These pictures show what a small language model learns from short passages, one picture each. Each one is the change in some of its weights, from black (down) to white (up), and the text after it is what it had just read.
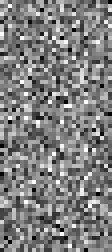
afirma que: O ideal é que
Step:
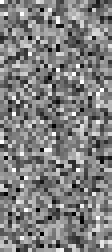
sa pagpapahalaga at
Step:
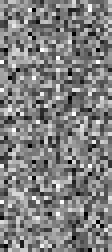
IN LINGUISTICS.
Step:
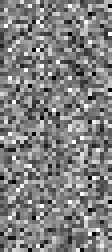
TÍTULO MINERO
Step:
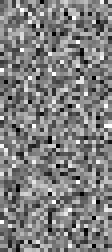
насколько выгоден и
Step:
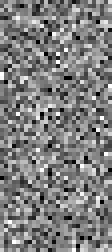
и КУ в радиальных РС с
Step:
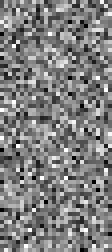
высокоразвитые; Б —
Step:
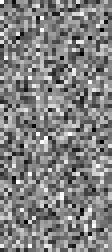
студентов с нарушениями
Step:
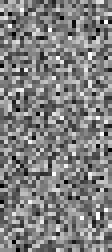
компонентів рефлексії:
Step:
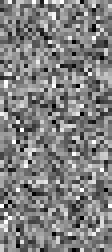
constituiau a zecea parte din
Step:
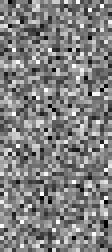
Literaturrecherche wurden
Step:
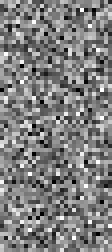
les quatre autres tessères,
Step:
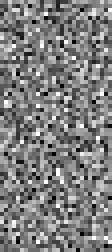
qanday shaxs uchun asosiy
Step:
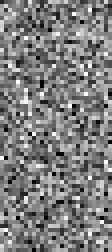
vivenciadas no dia a
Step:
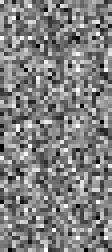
- PhD Page Maker |
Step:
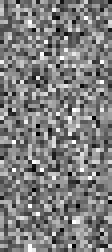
toko tempat membeli
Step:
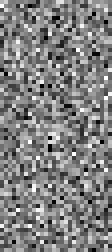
минулому. І це не
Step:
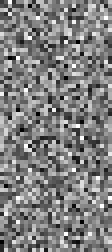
klaster va discriminant
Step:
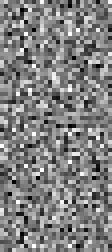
них аналитическое
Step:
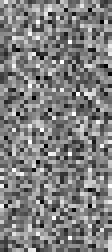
Seit Beginn der 1990er
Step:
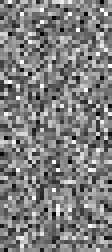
reconstruções, embora
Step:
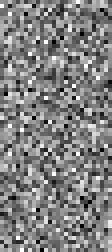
wykonywanej pracy
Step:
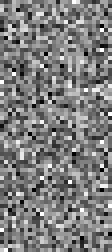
produtos amplamente presentes nos
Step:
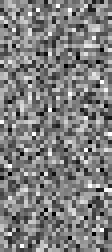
. Sin embargo,
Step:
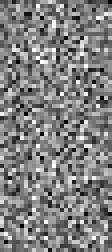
qiladi. Shuning uchun bu kabi
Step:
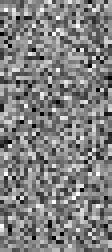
Great Sholes ridge during
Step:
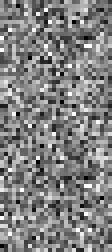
yang ada di rumah tangga
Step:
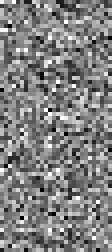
K., Onuzulike, N.
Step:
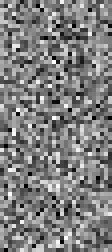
menjadi hal penting pada
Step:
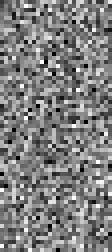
de estender o contrato inicial de
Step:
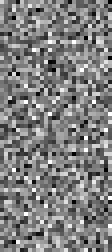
un paso constante, fruto
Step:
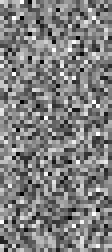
не тільки старше 65
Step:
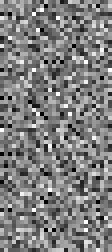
існує консенсус і
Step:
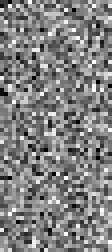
biridir. Plastik materiallarning
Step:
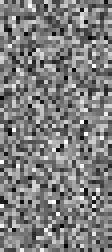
time. This article
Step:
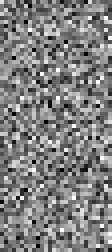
Akılcı Olmayan
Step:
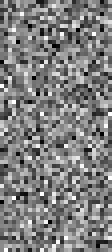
Kota Padang melihat
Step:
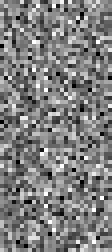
и поэты стремятся
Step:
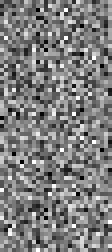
ishlanmasi, nafaqat
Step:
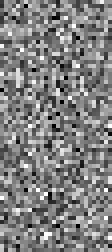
расчётов для формирования
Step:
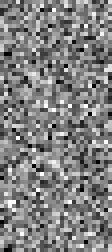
понятие «земляк»
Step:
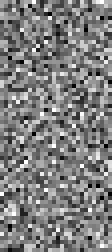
care devin foarte populare
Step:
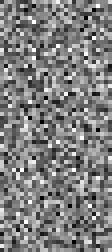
Bilimsiz tubandir,
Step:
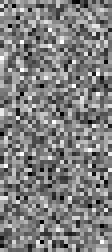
aniq va tizimli baholash
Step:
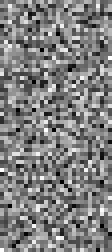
vazifalaridan biridir.
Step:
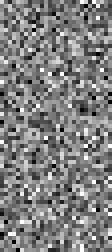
знати і про що варто було
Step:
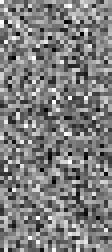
maqsadi yangi avlodni
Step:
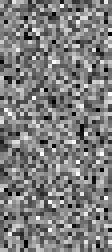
ускладнення їхнього
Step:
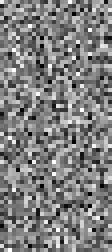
efektif meningkatkan
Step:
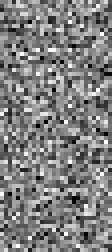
sotuvchilar ham ko‘payib
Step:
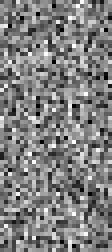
data yang dikumpulkan dari
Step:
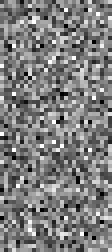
of the field. This
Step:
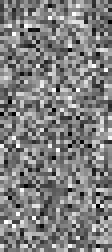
adresse à Ismaël.
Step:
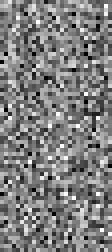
saberes e conhecimentos,
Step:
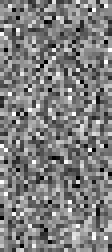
Johnson, "US
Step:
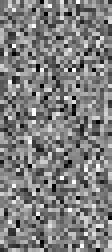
основном, эндометрита,
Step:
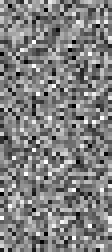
ҳамда касалликларни
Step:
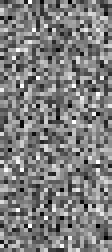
de gran ayuda para el inicio
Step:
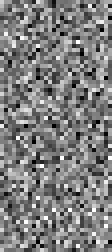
назарда тутилган
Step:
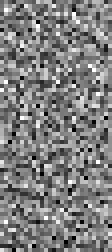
de modo orgánico los resultados de
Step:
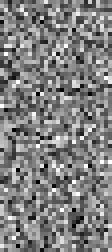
se a ação nunca aparece
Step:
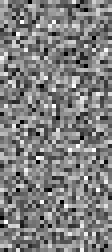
el nivel de apego a la
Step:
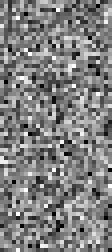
dengan kata yang lain Tujuan
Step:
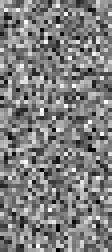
peran ibu dan bako dalam
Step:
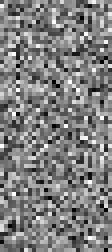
quanto promete cumpre,
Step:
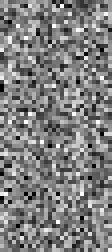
y microsociales una inminencia
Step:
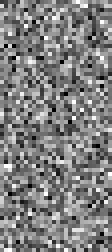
making animal collages
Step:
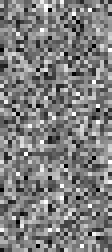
Mécanismes de gestion du
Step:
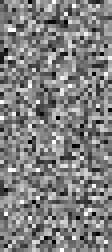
entre les passions et la raison,
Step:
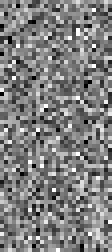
respecto al testigo (Figura
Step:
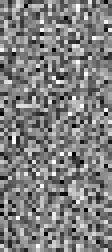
eficiência e credibilidade.
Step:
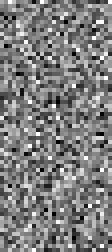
coinvolgimento, in maniera
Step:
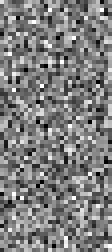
Ijarah - leasing.
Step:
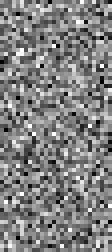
verschiedenen Messungen
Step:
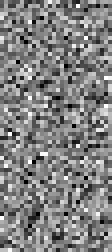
las emociones personales cuándo se
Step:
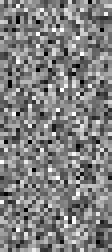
yang mempunyai senyawa
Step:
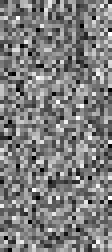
sono tutti a nord della
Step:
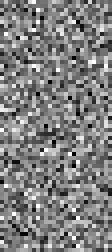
ҳаракатни назорат
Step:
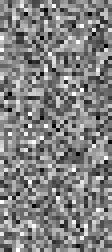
tejashga yordam beradi
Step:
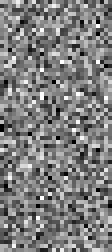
такого подхода в практику
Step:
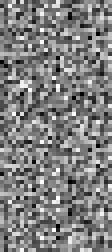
BACAN BARAT UTARA
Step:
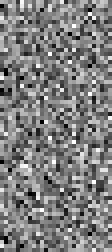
\text{total harga
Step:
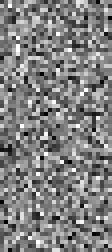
sayti. 7. Samarqand
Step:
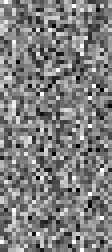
* Lesión renal aguda
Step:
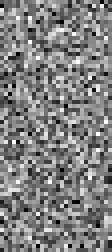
farovon, demokratik
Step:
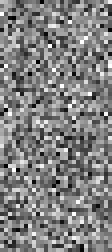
unde pe pământurile
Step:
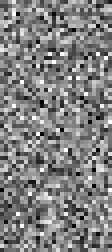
een belangrijke rol
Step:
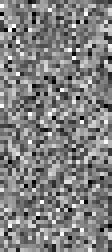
iç yüzey darbe
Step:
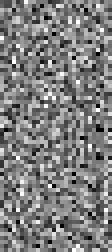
dava-se para vê-la sem
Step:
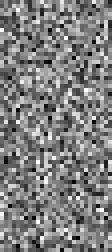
виробництва веде до
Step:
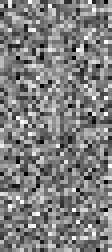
ва жамоат мулкни
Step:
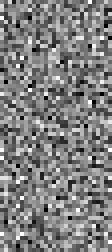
do Brasil (AABB). A
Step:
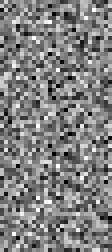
ҳал қилувчи омил
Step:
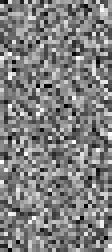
gas bubble, which
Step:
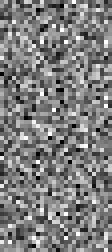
Світова практика також
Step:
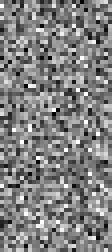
una familia de posibles
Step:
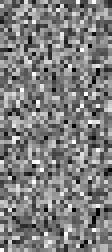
toxins, natural functions,
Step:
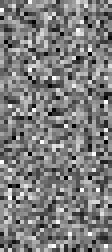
sus aptitudes fisiológicas y
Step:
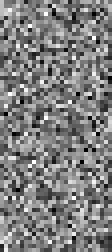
go, wówczas
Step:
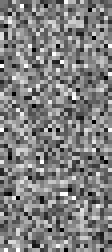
di riferimento europei per
